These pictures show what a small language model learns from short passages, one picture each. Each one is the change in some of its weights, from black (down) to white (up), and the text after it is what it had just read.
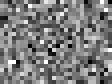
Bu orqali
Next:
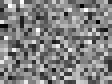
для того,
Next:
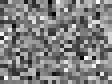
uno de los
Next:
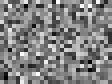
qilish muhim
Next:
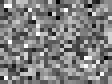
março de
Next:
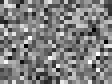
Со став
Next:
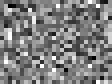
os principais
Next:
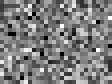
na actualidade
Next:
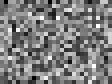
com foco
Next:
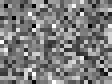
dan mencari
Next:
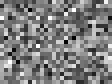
Report of
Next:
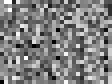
como, a
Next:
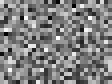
ja que
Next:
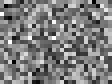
ularning inson
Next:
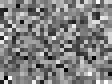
un material
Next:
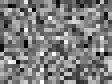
Les principales
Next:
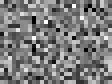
nazariy va
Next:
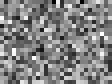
and technical
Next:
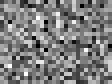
adesão ao
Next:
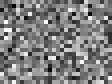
que pode ser
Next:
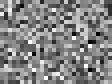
turlari va
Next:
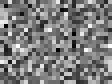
5 quien
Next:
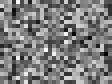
de cada
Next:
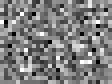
in response
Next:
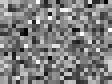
contra Marx
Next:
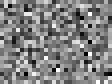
de Información
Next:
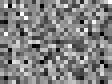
and the mass
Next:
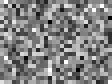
and directions
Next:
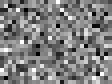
elements of
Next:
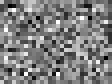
обликом и
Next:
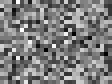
de ces
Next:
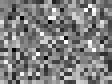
of speech
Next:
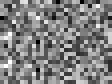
Universidad del
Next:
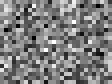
se segue
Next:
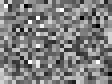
modern education
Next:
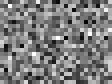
nima va
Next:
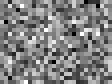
outils et
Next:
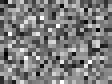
un consumo
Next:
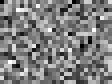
Y cuando se
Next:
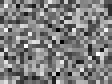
М. и
